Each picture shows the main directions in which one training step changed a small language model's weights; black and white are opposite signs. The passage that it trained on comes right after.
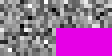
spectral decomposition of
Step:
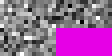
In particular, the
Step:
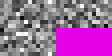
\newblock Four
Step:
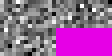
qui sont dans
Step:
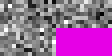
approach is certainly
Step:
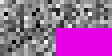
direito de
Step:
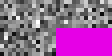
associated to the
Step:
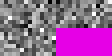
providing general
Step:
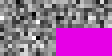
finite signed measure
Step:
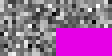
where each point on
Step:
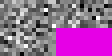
mas há um
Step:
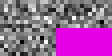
the main component
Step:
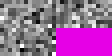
\Re w =
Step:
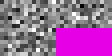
Bu esa
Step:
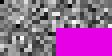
iqtisodiyoti -
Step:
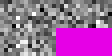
information about the
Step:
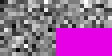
superapproximation will
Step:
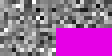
sugere que
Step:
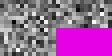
medicina de
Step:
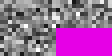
realmente no es
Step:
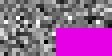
again from
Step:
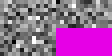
de calidad
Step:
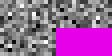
digitales en
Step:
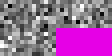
define the function
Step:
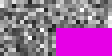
It is not
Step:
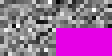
t \in
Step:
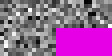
de cada
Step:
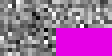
describe how
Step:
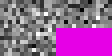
le diera
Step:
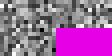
is possible with the
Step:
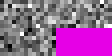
property given by Proposition
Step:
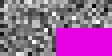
first author was
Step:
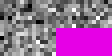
non-zero vector
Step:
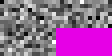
справи та
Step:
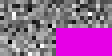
\medskip I
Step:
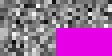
2 том.
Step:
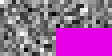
often involve
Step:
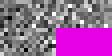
If all the
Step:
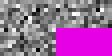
+ y v
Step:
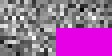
fact, the
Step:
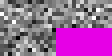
his next observation
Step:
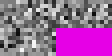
be polynomial.
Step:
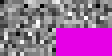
rules to the
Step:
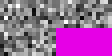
the free loop
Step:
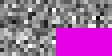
For instance,
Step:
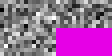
under both the
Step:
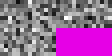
be defined as in
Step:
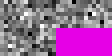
case of indices
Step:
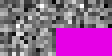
Poisson structure
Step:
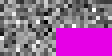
coefficients only at
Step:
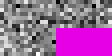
for every $t
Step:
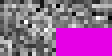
Moreover there is a
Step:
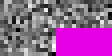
examples we have
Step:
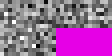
increase the
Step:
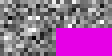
de producción
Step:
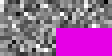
We threfore
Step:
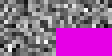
is known that
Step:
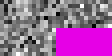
of the morphism
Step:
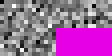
Then there exists a
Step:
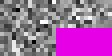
на то,
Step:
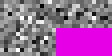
- don't
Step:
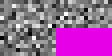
\] Then
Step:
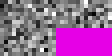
основу исследования
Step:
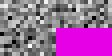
caso de
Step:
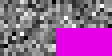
existence of the
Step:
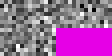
is not true
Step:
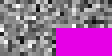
extensionistas y
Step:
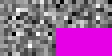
Hij is
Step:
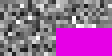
in Hilbert spaces
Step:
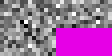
This can be
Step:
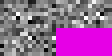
a quantidade
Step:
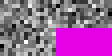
This is a result
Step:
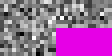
theoretical bound
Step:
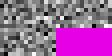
is the set of
